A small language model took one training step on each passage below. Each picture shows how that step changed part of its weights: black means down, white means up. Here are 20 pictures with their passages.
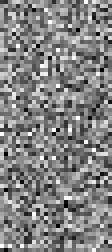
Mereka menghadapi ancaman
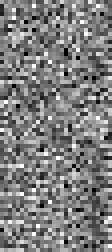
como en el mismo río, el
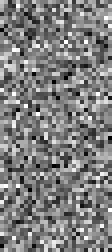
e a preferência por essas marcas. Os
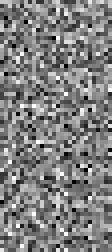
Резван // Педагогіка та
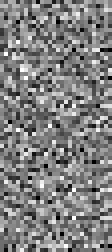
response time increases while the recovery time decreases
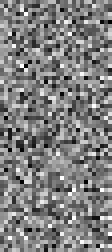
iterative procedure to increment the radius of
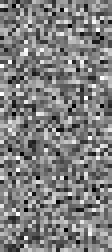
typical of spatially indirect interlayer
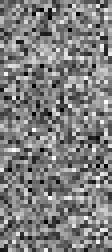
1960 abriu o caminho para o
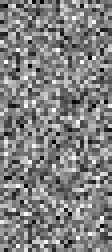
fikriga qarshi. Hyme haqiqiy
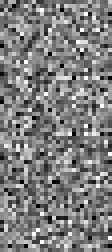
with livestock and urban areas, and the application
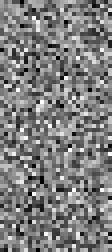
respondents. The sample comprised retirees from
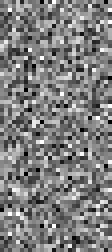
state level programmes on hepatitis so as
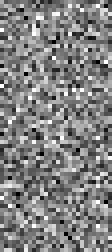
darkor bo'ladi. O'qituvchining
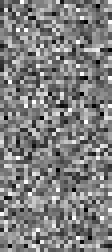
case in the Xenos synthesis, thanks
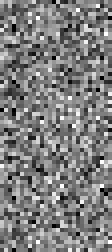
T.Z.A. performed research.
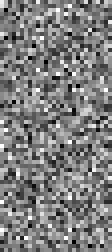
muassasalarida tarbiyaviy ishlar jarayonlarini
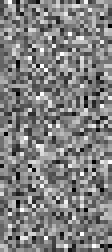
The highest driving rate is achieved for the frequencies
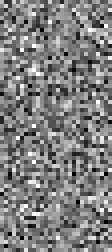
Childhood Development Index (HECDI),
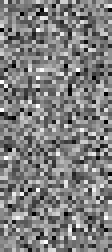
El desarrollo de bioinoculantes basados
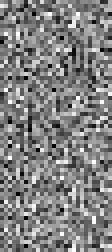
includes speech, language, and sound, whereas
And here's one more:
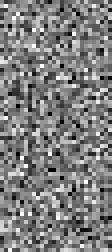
acquainted with its presentation and management. The
